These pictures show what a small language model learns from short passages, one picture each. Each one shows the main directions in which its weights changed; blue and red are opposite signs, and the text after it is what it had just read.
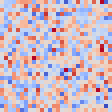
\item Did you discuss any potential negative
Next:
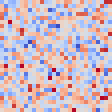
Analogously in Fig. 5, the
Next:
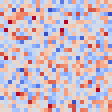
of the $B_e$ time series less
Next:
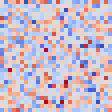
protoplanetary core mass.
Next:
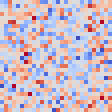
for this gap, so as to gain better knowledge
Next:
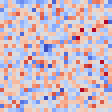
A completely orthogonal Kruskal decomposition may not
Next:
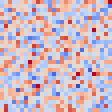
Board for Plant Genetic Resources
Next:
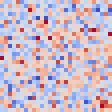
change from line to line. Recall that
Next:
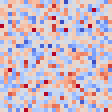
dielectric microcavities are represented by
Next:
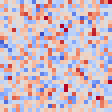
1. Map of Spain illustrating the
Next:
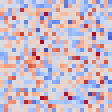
subtraction for the ^{12}CO
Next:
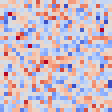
mmol) was dissolved in
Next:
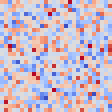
and is intuitively related to the possibility of
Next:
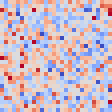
The control system normally used feedback control acts
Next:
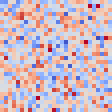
the limited object size and possible occlusion
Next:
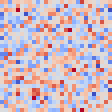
cm, although since the average of the spin pattern
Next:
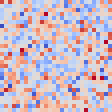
theories equivalent to earlier $\a$-attractors
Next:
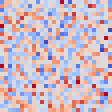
returning from the external call. For C
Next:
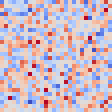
of information regarding both projects. Invitation to
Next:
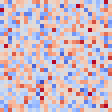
and Sermo Inc. He is being
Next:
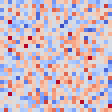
Planning Team Manager for
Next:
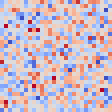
function of the pluck position detected by the
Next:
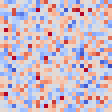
dissemination of the training to their local
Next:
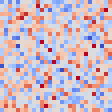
the energy range of interest for transport.
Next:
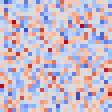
render it suitable for medications requiring consistent
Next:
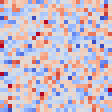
in Figure 1 (near, planar,
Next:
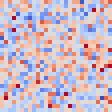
isolated alkaloid [4] that has been
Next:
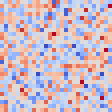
contribution: JM, AM & MO
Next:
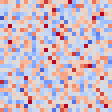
where there is a complete transformation of the urban tissue
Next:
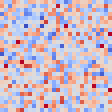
cross section is 2.2\,fb and
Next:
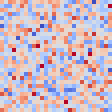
We proposed a selective kernel mechanism in the
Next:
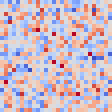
the Fermi energy between two boundary Kramers
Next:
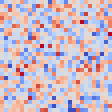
increases the brand visibility, responsibility and
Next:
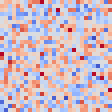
of transparent environmental reporting and strategic
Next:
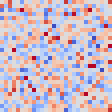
\sep biochemical thermodynamics \sep
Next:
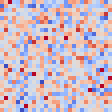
Section II: Frequency distribution Mean,
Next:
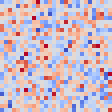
for both subsamples of galaxies. Furthermore, we
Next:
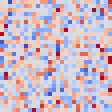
J. Lebowitz,
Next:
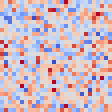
of this approach (perturbation theory on
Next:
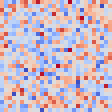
thank my Family members and friends
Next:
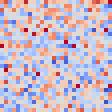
WLE, which are two basic aspects in measuring
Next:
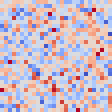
model is 1.4132%. It can
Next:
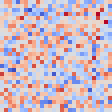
pushdown automaton, the reachability problem
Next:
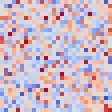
\barl\barphi$ etc., which
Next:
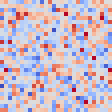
Proceedings of the Twentieth
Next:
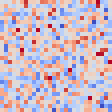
APIs are supposed to be functionally
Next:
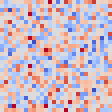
manufacturers. Another limitation encountered
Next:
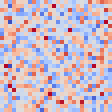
a business in Trade) followed by
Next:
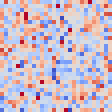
risks and centered at the minimum mortality temperature
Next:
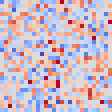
the results in real and redshift space, and in
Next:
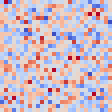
Landau level structure of fermion's energy levels,
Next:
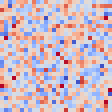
suffers from inefficient conditions. However,
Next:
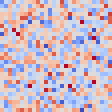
requirement for the overall service performance, such as
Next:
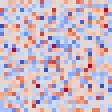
of \gi variables can be constructed for a
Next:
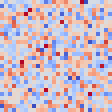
those of the authors and should not be interpreted as
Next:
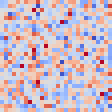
motivated a dramatic burst into the
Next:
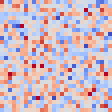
or reflected, extension at the beginning and end
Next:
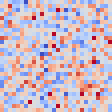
be used to determine the pattern of each
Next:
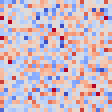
In Sec. II, we discuss the
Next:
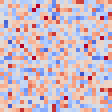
apparatus. The phytochemical
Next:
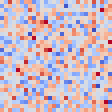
limit. In both panels, the solid blue curve
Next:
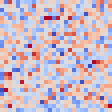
Lavorgna, M.; Xia,
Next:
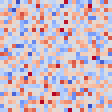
the rotor speed of the vacuum pump
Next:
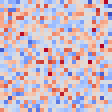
the phases can be obtained in the same manner as
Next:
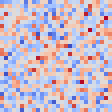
At each iteration, a feature is designated
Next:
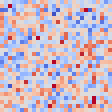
In the heterostructure under study, the exchange constant
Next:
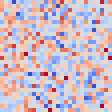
building construction staff in the study area? 2.
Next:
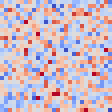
SDG Awareness Among College Students at
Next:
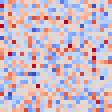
from the weak LD case study.
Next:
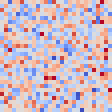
to Version 3.14, incorporating
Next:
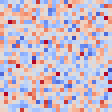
for a given window in flux, in addition to
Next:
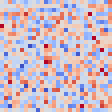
can still be made. If we were to load
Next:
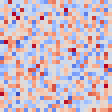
{\it {Analysis of neutral Higgs boson
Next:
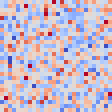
of Science and Engineering, 2017). Individualized
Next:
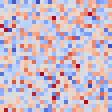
anisotropies and can provide a good approximation to
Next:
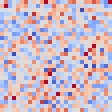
API providers, namely two Control
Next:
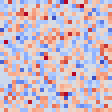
to demographical data.] 7. What
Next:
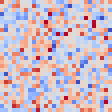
by atmospheric friction can be measured. In fact,
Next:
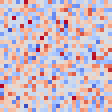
associated sources have been used to determine most likely classes
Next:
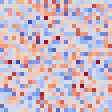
\label{inst1} \and
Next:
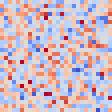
in Halls of Residence. 133 students
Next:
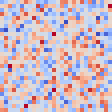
the dependent variable and independent variable(s).
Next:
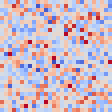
be lower than the Chandrasekhar
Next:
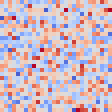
blue networks on the right panels) is removed at
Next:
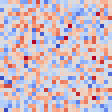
were taken to different countries by colonial
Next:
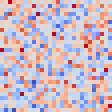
given by $X^2 - T^2
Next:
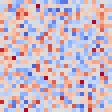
the victim agrees to the consequences of battery
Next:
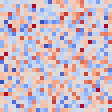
nature, many structural characteristics are shared,
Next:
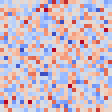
same key provided in the mail id.
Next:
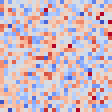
statistically indistinguishable ($p =
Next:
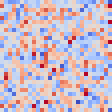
real axis (in other words, making
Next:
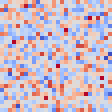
first queue is \begin{align}
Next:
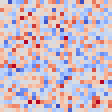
compute the energy weight of the photon packet after
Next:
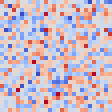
a large class of solvable groups (see
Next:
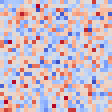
the cluster interconnects. One 8x8
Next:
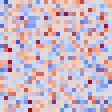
\end{figure} The effect of the reduced
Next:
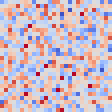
rim is nearly overwhelmed, and
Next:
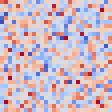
France in 2004, it quickly spread across
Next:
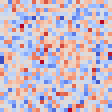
more pronounced and moves to larger
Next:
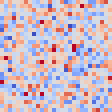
equation are then used as the new weights for the
